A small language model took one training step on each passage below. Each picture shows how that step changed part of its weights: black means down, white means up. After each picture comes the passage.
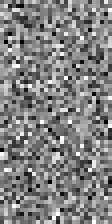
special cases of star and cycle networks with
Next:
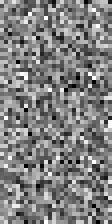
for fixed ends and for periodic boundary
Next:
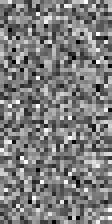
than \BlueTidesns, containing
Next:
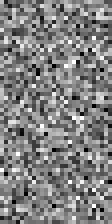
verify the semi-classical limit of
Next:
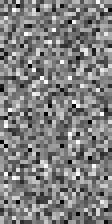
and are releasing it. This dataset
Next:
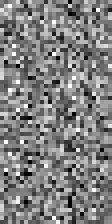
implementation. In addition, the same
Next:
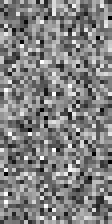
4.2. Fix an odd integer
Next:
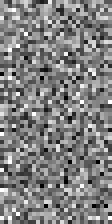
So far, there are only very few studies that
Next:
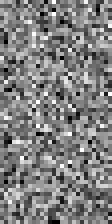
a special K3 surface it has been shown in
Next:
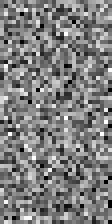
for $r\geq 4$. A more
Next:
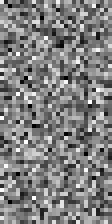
that there exists an analytic disk
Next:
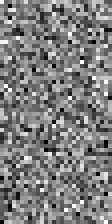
surface with respect to the center of the source
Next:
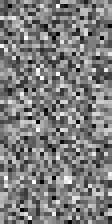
zigzag edge along the $x$
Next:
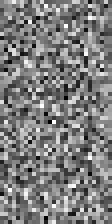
upon the architecture of
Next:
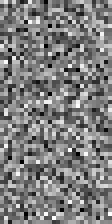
\proof{Take a general fiber
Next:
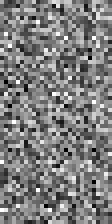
interacting with each other and the
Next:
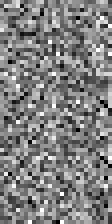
provide a characterization of cop-win
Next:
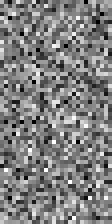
the near-interfacial atoms for different
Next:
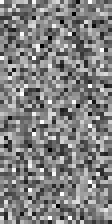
corresponding category denote by $(S)$. \item
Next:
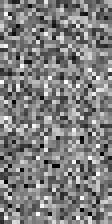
of a five-dimensional parameter set.
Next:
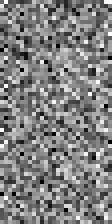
clip]{} \end{tabular}
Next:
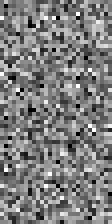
spanning tree, among these 5
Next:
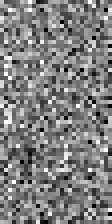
elementary properties, for instance $\langle
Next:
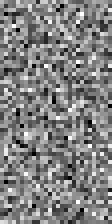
introduite et \'etudi\'ee
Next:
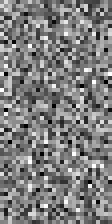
\vspace{-0.3cm}The proposed
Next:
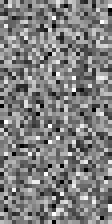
The {\it sub-conical metric}, associated
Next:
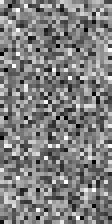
show much slower information decay, indicating
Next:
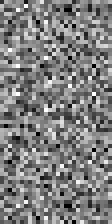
focus on the stability and rapid
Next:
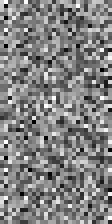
} \maketitle \begin{abstract} In
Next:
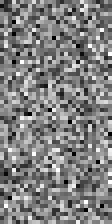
The Beilinson monad of
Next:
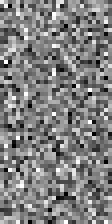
mediated resonance-basis of
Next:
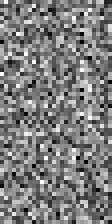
\int_{\R \backslash \{ 0
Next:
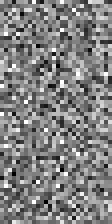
large class of critical metrics satisfy these three
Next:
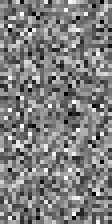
to stellar mass loss or tidal
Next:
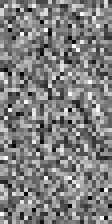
of aluminium--aluminium
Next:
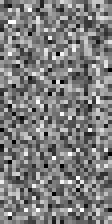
simply a consequence of the fact that the flow
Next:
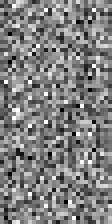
a first order time derivative term distributed in the
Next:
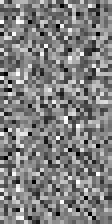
method opens up new avenues for
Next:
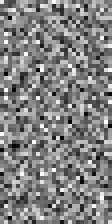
charge. Since the charge of an individual
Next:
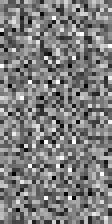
gap is the primary goal of this
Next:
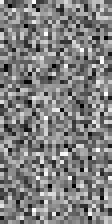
which corresponds to a volume fraction of 20\%.
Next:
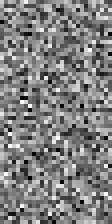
matrix), $W$ must be positive. Let
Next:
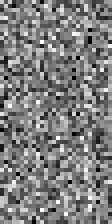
of the stress-based decomposition is the
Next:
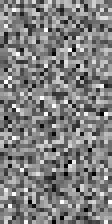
and symmetric systematic uncertainties shown as
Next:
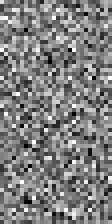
empirical results, such as those in
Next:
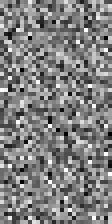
$n$ (again using $d
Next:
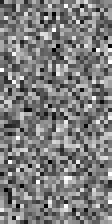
particle, and $k_B$ is the
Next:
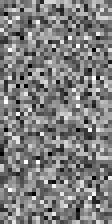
allowing us to neglect truncation
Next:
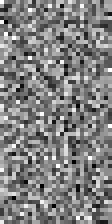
and EUV flux settings that are provided
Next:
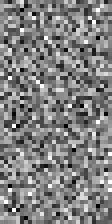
$J/\psi$'s, could be
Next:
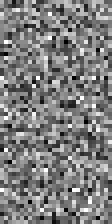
with the null hypothesis that the samples
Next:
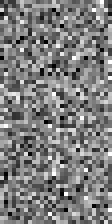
all, if sterile neutrinos with a
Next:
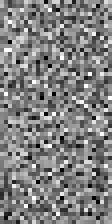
exists). For arbitrary real $x>0$,
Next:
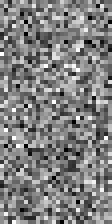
coverage and pseudorapidity
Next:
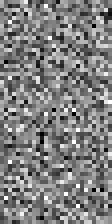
between chaotic mixing, coherent
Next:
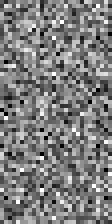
data from a seven-week
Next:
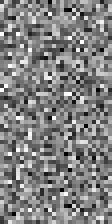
In this way we get \beq |
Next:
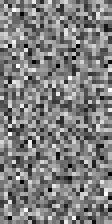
and $p_2$ replacing the
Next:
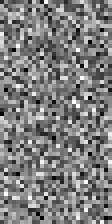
\caption{The GRB light curves
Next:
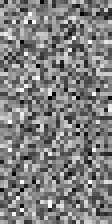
in terms of intensties of Poisson processes
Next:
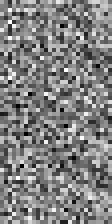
essentially strong family on $S_c$
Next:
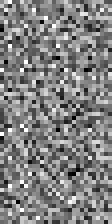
locally integrable functions in ${\bf
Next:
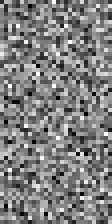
the classical Cayley-Hamilton theorem and
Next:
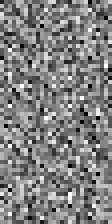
target coordinates by jointly optimizing the
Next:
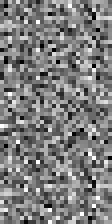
tree partitioning procedure for an example with
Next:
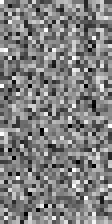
given map as representing the time evolution and hence
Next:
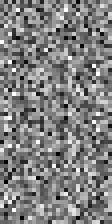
and really complete. Moreover, we
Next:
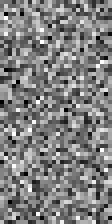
semigroup on the Hilbert space
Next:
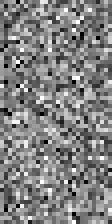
Michael VaughanLee
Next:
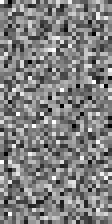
the prescribed one. We denote this component
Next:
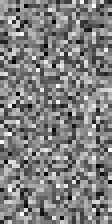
of convergence. Legendre moments can
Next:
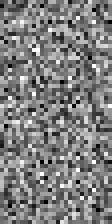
by deleting a point on each
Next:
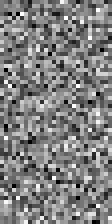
modulo the lemma. Let's go back
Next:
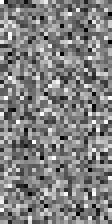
easily see that the variety of all trivial groups and
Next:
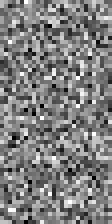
provides the appropriate description for 3D spin
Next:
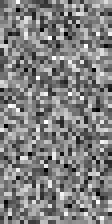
entering equation \ref{green} can
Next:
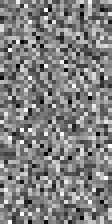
$\gamma, \delta \in \R $
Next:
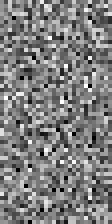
between dynamical phases (Fig.5).
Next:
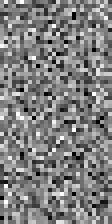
discussions and their collaborations with the
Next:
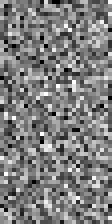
observed for short-range correlated
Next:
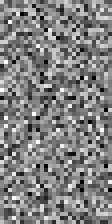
$\Cal F$. This will be done in
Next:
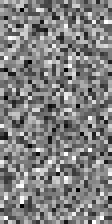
This contribution, $m^*_b \leq
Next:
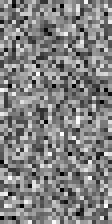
the era of AI?
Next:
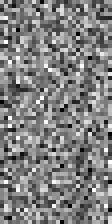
of a random number of the nonindependent variables
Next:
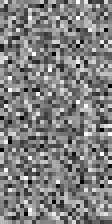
:Q\longrightarrow Q$, then both the
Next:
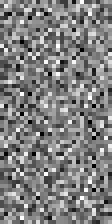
{\it medium} decoherence
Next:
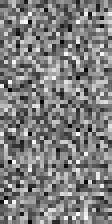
that a NLsM in the appropriate
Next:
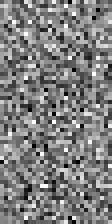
Scheme for 2D Conservation
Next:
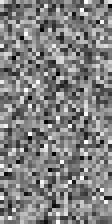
All charging capacity are used with least
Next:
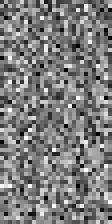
\cos \theta \big) mR
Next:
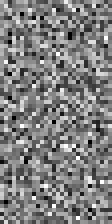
18 non-zero entries, some of which
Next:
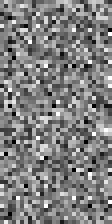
(5) black hole mass;
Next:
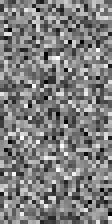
the outcome was also measured in the probability
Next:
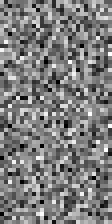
for a contradiction that $\gamma
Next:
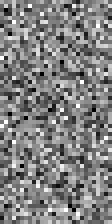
Recurrence in ergodic theory
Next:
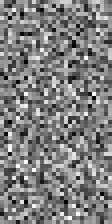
different mass dependence. In particular, we have a
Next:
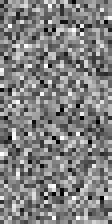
multi-layer fully connected networks is
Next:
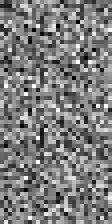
splicing point $c$, continuously
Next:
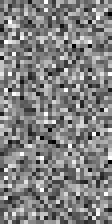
and clearly demonstrate the utility of
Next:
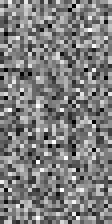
less computationally demanding option is to
